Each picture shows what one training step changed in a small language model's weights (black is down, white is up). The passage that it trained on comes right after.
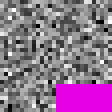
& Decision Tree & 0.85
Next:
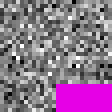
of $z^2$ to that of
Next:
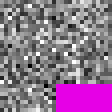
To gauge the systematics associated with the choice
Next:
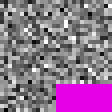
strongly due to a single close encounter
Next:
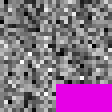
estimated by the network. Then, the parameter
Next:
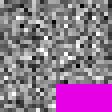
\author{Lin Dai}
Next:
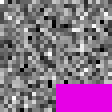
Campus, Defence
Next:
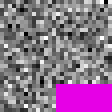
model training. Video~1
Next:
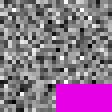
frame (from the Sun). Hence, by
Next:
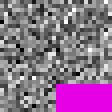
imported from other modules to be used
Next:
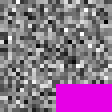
to minimize the total number of
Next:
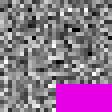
on these parameters in roughly the same way:
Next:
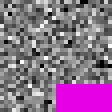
reasons that the two descriptions of 0B
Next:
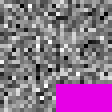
the financial interest of diverse adversaries
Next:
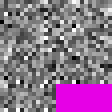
energy range of 100 MeV to 300 GeV.
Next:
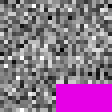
of $\e^n$ to be
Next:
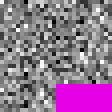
FCNC coupling to a
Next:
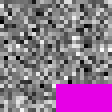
process, it can be emitted collinearly to
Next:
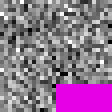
is not related to $t$ and
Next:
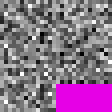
reset the EFLAGS register
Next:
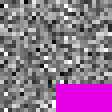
is missing at low dilutions because the
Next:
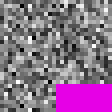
the effects of momentum relaxation on the evolution of
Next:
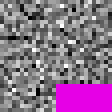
standard definition of homotopy is a
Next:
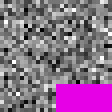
and craft a plan for their
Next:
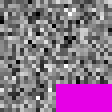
system, attacker, and their interactions.}
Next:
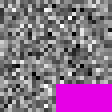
of photon scattering. Moreover, the relative contrast
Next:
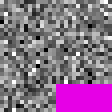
one recovers the usual Lorentz force,
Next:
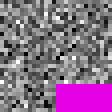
typically a range where detections are sparse
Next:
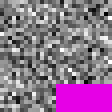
experimentally known $\sigma_{00}$:
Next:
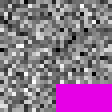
matter states in the UV may be removed from
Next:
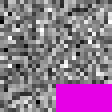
Higgs mass bound requires the whole superparticles
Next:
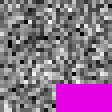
of a 4$^{\rm{th}}$ neutrino
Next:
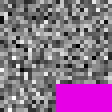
textual contents will significantly improve the
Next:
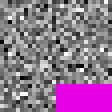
The charged RN black hole with the metric
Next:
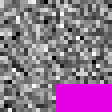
in terrain where avalanches
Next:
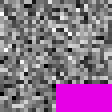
a matter of taste, we have listed
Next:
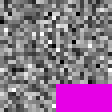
carrier densities, as indicated by the energy
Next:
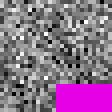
GD and the linear cost--function the
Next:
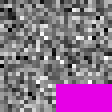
\begin{equation} M_Z,
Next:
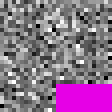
has a positive sign, therefore the charge is
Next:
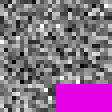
elastic scattering of electrons and positrons
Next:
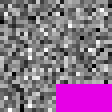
viable alternative. \section{Comparison with
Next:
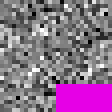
sealed with 1.5 mm thick
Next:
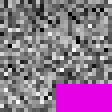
introduced a **weekly
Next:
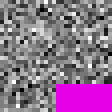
space $Z_n$ is
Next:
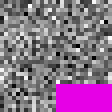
higher alloying contents lead to
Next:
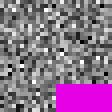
of an arbitrary square matrix $\bf B$,
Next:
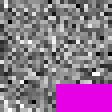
the noise density is greater than or equal to
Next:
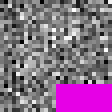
0 and get \begin{eqnarray}
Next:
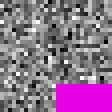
\omega_{\rm anom} =
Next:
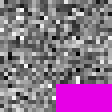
\partial^2 E / \partial
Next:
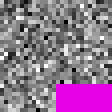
\ll 1$. So, one can
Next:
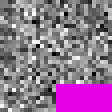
structure in the larger galaxy's disk. An
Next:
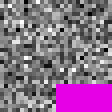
and 16 meV (GGA) for
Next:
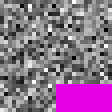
the parameters of the ensemble of cells before and
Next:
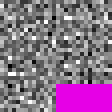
Assuming that the deflector is a
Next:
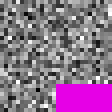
to probe the longitudinal polarization components.
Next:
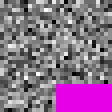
1 Introduction Vortex beams with
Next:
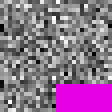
Python 中.
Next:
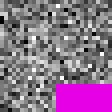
condensate interaction energy: $n({\bf
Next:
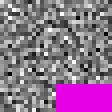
is a stage of supercooling
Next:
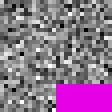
\rightarrow n=4$ at
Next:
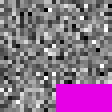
the most exotic cases is
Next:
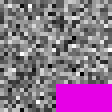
the first order spectrum from RGS1.
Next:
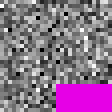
goals and ultimately improve
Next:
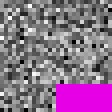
To find a PSF in a
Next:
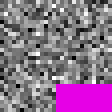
effect of non-uniform area on
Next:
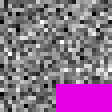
linear model to additive model
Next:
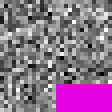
hyperspherical coordinates is given through
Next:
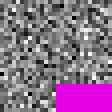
to use predicted colors for normal
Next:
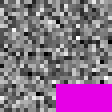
simulation's resolution limit, we have shown that
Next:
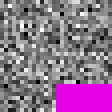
and ground-based spectroscopic redshifts is not
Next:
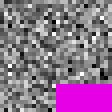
Information, Daejeon,
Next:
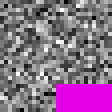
method of description of two-body weak
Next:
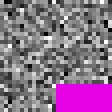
vull recordar molt
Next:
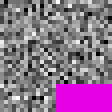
as vertical lines and the narrow band, longer
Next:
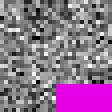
dataset demonstrate the effectiveness of our approach.
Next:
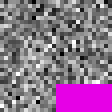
supported in part by the National Natural
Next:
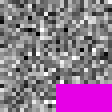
this way was done by Cartan in
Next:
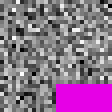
to the birthcloud parameters, while
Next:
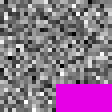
permitted zone states of the valence band
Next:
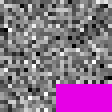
the dressed metric can be well approximated
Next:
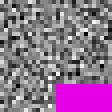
``Bounces'' Near the
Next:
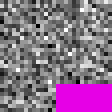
created synthetic open-source dataset and presents the
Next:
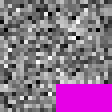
traditional sensing scheme is basically solving
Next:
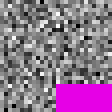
component $B$, and vise versa
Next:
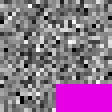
Calern technical staff, for their
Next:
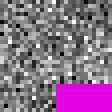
${\cal N}=1$ supersymmetry.
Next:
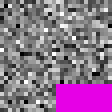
unitarity \cite{Marino2014},
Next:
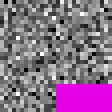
from Vegard's law [9].
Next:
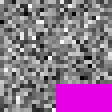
$H(z)$ data (filled
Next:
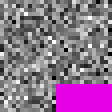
protection[30]. It was found that
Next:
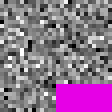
density $n_c$ being comparable with
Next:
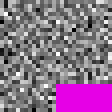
determine the optimal thresholds for the system to
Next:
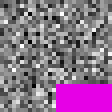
expansion, thus increasing the importance of small powers
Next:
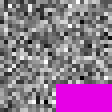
revolved around the $x$-axis
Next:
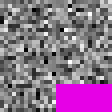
genomes is shown behind each clade.
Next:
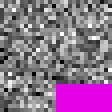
of the effects caused by fluid shear stress,
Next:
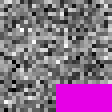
along the c-axis at 4 K.
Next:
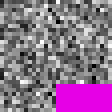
Z=Z^T\sigma, \
